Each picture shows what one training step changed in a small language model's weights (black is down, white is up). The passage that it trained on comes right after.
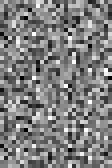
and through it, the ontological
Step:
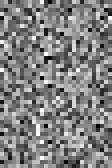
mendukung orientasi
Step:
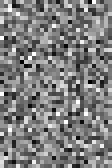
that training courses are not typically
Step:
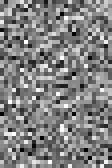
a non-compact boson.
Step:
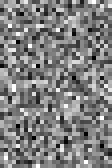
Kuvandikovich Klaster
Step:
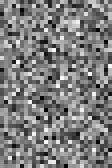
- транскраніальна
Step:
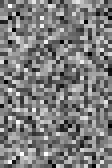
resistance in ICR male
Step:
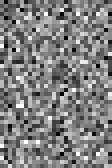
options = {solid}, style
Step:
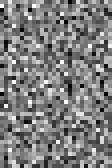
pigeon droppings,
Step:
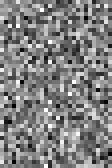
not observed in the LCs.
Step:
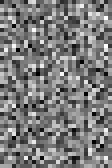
DIAGNOSTICS OF
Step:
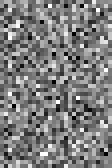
site-by-site ramping
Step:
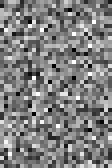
E_1$. The other parameters
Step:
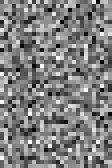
ijtimoiy jihatdan quyidagi
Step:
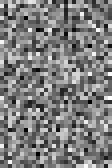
for the patient's willingness to
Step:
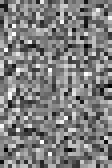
to him. In doing
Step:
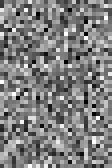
its association with CD4 cell
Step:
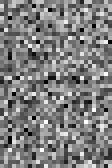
improves the visibility of underwater
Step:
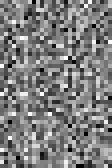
be studied using the results for reconstructed
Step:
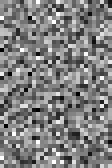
gazining ajralishiga
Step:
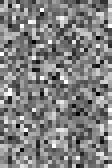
performance metrics are root mean square
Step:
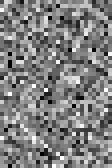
least one standard medium will be used in
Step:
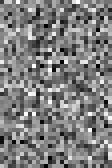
Space Agency (ESA)
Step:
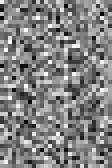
ekotizimini yanada
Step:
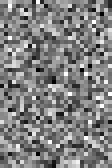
levels of 40 mg/dL or
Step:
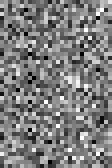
14. Мирзаева
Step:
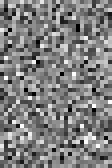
in learning the second, attentional
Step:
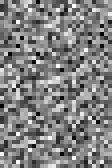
haruslah dengan standar
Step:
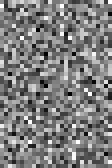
the people of the country. Education for
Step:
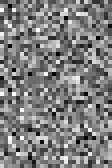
report the first direct observation of lowest spatial
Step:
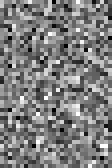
destination after China and the
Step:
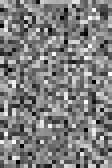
atuação deste profissional
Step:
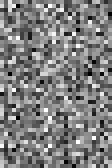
the National Aeronautics and
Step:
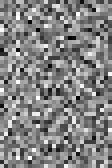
estudos, dividimos o
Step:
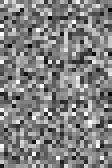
the maximum growth rate $s$ at
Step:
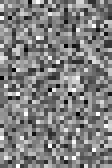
divide the time axis in intervals
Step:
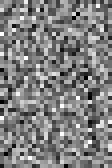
$r=0$, surrounded
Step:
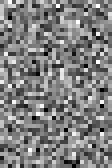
Of Contemporary Research*,
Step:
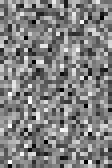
working with the target group of
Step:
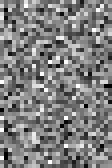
Nobel Grid components have been
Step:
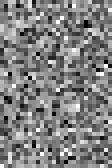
sur les mots et d’un
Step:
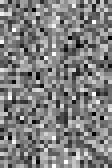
Zhao, Y.Q.,
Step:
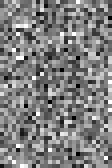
few million years by several percent,
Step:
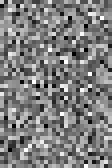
results (as claimed) in
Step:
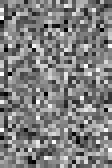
led to the emergence of
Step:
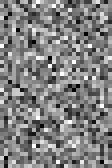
or simulations 6 Use of big
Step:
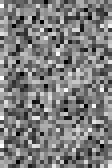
und ihre Anwendung auf
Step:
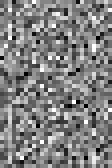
gapless state can be
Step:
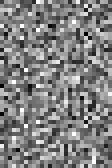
a similar level of accuracy as the
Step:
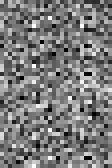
доли к ВВП:
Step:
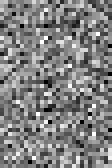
[5] investigates the stability of
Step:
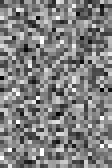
moliyaviy va investitsiya
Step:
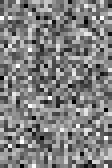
government Finally, the regulations require external
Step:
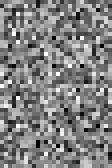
visit to Linn\ae
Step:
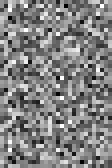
Grabiele et al.
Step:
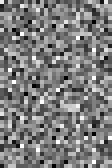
positivo, indicando que:
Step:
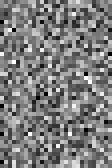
EU government regarding ritual
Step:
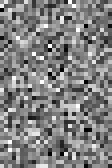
for radicular pain and low back
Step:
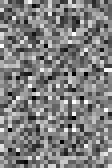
state by spin coupling to the Fe
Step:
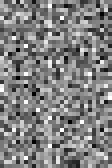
поколения необходим
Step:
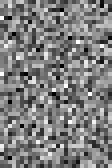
the nearest BS is
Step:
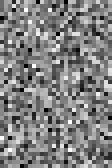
plots where also the crop
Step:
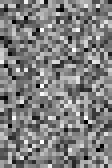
Less individualism Who
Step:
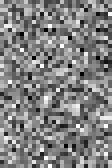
deb ta'riflaydi.
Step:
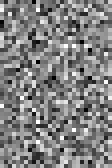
signal with the transmitted one to
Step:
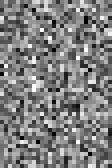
consistently across all major regulations.
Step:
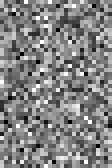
resultant fluid motion. In
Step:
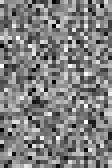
that, due to strong correlations with stellar
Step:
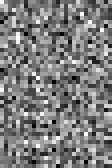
way in the minimization of the functional
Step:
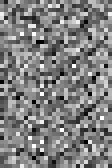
98.9 Through quantitative
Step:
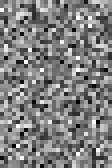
scrambled with graphics.
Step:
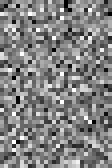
keltirilgan. Kolumb
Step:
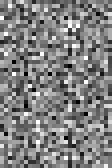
is gradually replaced by the
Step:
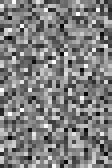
For a topological space X the following are
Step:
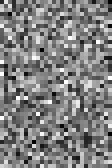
of provided hidden nodes is sufficient
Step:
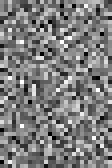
recyclers who work both
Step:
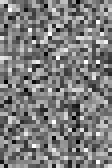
decision-making, leading to better
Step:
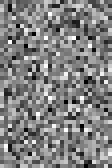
not modified by the presence of the new
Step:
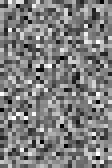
died and 12 were injured
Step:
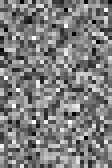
several publications supporting that the
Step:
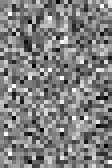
ko'rishi mumkin.
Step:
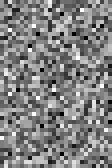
Corporate reputation: The
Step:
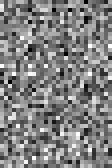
arrow in Fig. 1e).
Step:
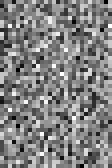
a direct path-integral proof is
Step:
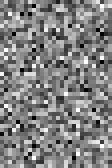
jamiyatiga xos hayot
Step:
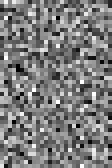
багато фірм,
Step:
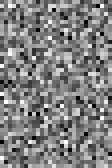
(Traffic Police)
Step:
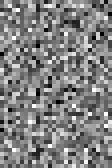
State University*, (4),
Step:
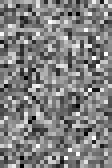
Zhou for her support with the
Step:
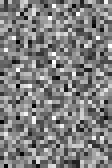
histopatológico de la
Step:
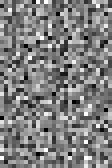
of the images synthesized by basic
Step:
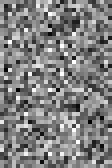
and not self-similar with
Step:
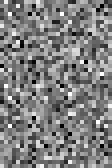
fuqarolarning siyosiy
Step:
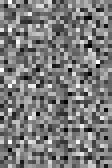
funding for research and development
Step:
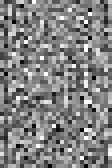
of a network. The agent can
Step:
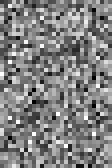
consider a possible interaction with a human
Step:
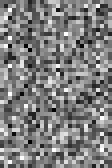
October-December 2024
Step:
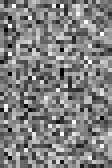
yang lebih dikenal
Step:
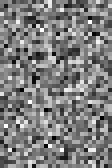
agreeing on a roadmap where
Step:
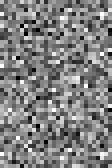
initial points of plaque development.
